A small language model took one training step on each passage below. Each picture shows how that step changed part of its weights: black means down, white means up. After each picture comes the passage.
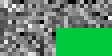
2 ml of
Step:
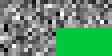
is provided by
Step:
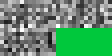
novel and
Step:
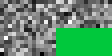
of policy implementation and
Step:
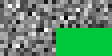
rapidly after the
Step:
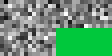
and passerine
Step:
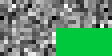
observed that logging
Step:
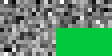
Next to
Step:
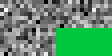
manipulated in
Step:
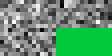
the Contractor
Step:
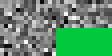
from any potential
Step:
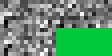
on this measure and
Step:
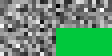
in the national
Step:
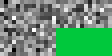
and specific cake
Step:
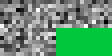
capacity for making
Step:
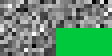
primarily based on
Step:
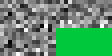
single diagnostic methods
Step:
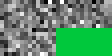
extra information that
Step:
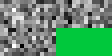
compared to the prior
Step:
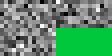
the level of knowledge
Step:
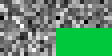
and females
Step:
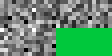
events may occur,
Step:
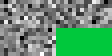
organs based
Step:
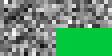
Oral polio
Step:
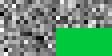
By their very
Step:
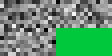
et. al,
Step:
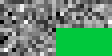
which is a time
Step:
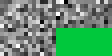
in the third
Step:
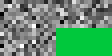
million adults
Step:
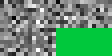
The modifications
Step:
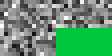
any RN
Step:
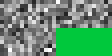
and being exposed
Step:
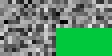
GUI for
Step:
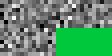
unique Digital
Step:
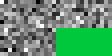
significantly more common among
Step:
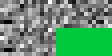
and lowbush
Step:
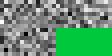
homes and
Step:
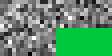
in the absence
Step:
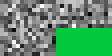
using the local protocol
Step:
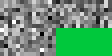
had lead concentrations above
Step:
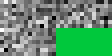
thresholds below
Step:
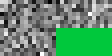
investments, the
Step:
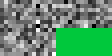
cold water when
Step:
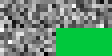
strongly in one
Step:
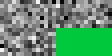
sample. The surface
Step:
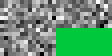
gland is then
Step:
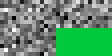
them is tried
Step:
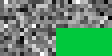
100% commitment
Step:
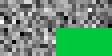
This way, the
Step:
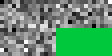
found to be
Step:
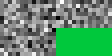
selected 100 samples were
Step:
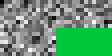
cause as well as
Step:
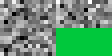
by ZSI
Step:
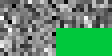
tends to provide
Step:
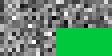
absence does not
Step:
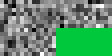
that participate in
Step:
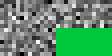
different technical facets
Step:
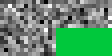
can be utilized
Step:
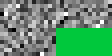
provided on the
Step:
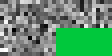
similar could sound
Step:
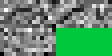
clearly visualized
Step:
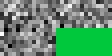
this section.
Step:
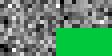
same. Therefore,
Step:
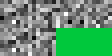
training and success in
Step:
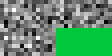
it is not possible
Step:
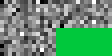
method's effectiveness,
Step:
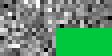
has unlimited
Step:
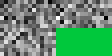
represent political parties
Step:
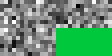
George and
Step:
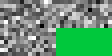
as a partial
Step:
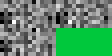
school education stakeholders,
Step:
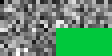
literature in the last
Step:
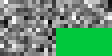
until each group
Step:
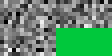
public goods and
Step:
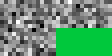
& \ddots
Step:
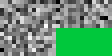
learning and research
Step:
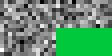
the system model.
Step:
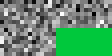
were made by
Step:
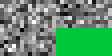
and December
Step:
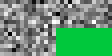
as their main P
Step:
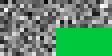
Manipur has
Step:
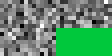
user sentiment
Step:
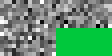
tensions 1.
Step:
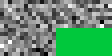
the project An
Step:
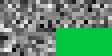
component of a
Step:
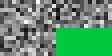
data processed of
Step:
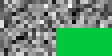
adaptation step in
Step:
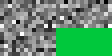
compounds based on
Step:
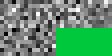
to the left of
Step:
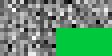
examples, while
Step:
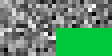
an exclusive
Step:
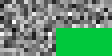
low intensities
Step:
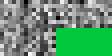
no further experiments
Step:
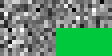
effect of shearing
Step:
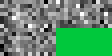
*m* was
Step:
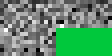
of the most common
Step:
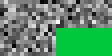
a measure of
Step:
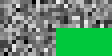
potential problems in terms
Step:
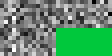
S_k due
